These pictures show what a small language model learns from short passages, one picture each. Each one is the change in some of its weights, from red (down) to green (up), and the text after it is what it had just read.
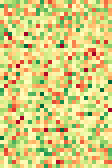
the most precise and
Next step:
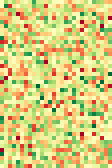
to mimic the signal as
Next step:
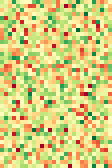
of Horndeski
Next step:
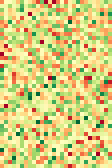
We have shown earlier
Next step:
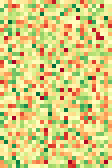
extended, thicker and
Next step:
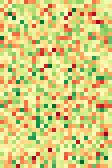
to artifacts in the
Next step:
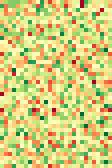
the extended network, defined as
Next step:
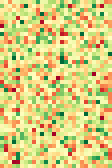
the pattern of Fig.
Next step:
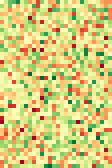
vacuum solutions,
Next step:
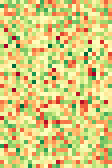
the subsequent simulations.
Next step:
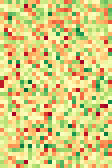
without two-body
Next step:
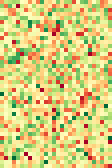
a reliable approach to
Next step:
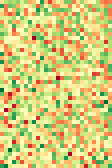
the accuracy of
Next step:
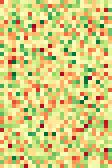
elliptical galaxy
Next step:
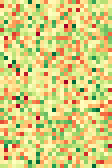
considerable influence on
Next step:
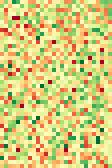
here developed at the
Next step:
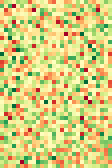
local roughness. For
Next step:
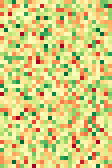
targets useful for
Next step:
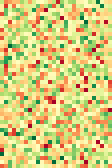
separable systems, either
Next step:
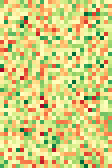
Sezione di
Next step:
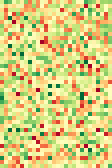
phases at the boundaries
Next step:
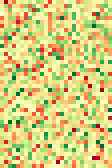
needed because the precision
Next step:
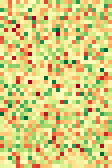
difficult to assign because
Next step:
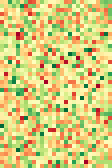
for the highest and for the
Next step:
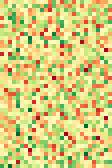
written in terms of the
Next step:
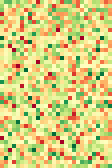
cuprates focused
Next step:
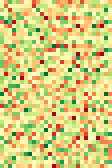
immersed in the
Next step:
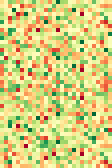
a shared feature. { A
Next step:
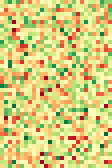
al.} investigate
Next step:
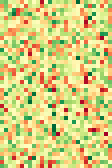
enable the observation of
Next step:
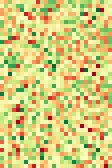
where $H=-\tr
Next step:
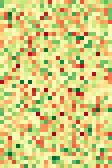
particles (black body
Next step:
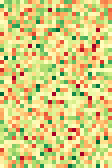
moment relative to that of
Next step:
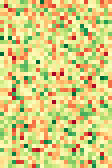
$s_A$ can be
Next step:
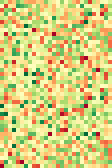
\cos (n\sigma
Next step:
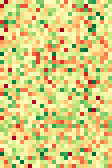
Cembranos et
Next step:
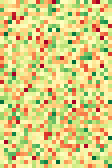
It is found that as the value
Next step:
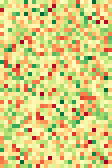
are treated similarly.
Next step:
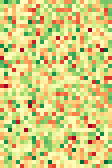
parametrized in a
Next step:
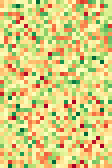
estimated microwave power
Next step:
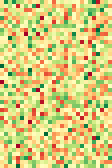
applies to low-dimensional
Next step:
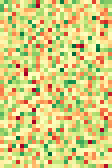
non-zero coefficient for
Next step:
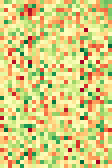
have a severe fine
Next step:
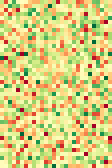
organized as follows.
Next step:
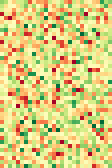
= 1$ QHS and
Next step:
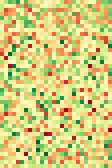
of the rotation and translation
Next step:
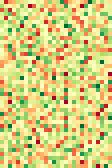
decay into muons due
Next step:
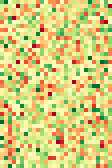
works that studied the
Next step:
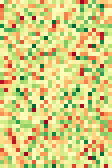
suggestive of water
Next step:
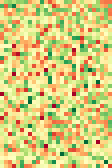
the three different models are about the
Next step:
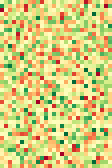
ordinary gauging of
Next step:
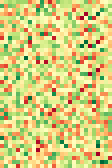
the phase shift of the
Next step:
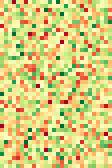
checks (\eg
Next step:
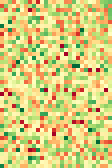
shows the relation between true
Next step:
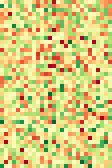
Calculation is done
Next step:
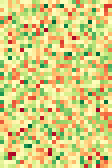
and models random variables with
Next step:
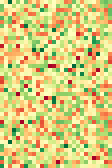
and the reaction is
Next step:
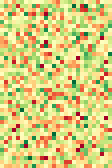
error from subtracting
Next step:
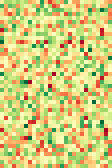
the spectral decomposition
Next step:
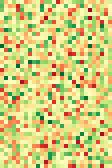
which is just a multiple
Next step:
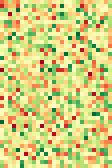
According to the figure
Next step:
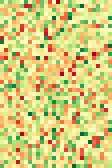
i-th hinge is
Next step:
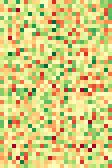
trapped atoms.
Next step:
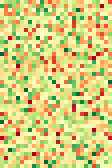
the possible information carried out
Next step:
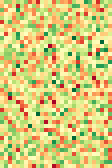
is equivalent to an
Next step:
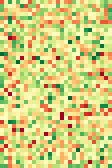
as possible, so it is
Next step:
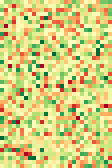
should be seen as being
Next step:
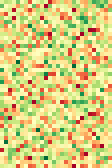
state no conflict of
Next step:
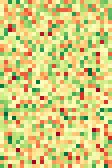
in the time window
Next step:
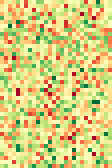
the $\Lambda$CDM
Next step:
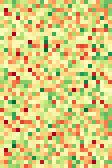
this class have been computed
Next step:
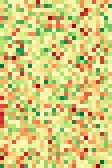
Recent progress in
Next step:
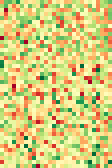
about quantum system control and
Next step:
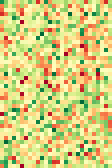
our modeling methodology. In
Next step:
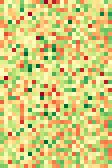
We have already
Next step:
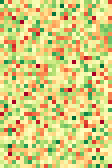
it is the lack of matter
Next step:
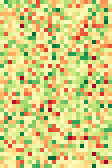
cell concentration and
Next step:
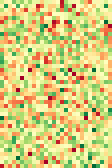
the CuO$_2$
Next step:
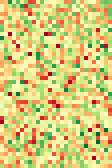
for the given variables, and
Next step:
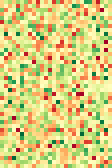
is observed in both cases.
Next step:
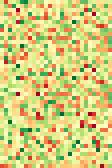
by orthogonal
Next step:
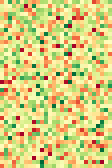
with the calibration setting
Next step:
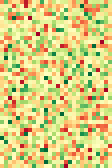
Transformer component
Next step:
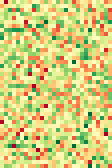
rule, it is the
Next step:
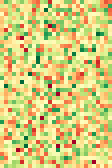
radial position of the
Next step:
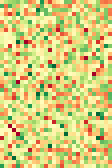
the conditional velocity
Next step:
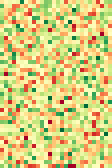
determined by several
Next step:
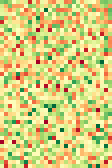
collected between 20
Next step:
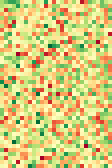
represents the position angle
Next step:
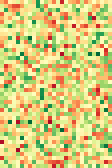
of their characteristically large
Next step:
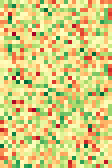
Specifically, here we
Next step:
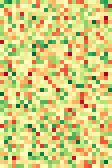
reconstruction, in particular
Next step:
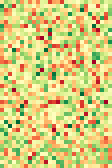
low dimensions. First low
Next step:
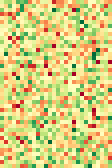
Hai and Zhang,
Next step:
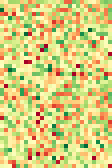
to the analytical results with
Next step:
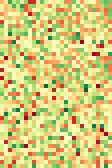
for $\gamma^*$ is used
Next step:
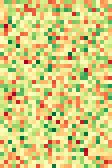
field with incident field
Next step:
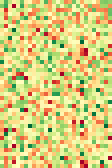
than mitigating
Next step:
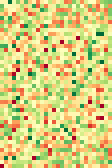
and reproducible
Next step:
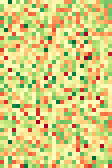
and the FM order we
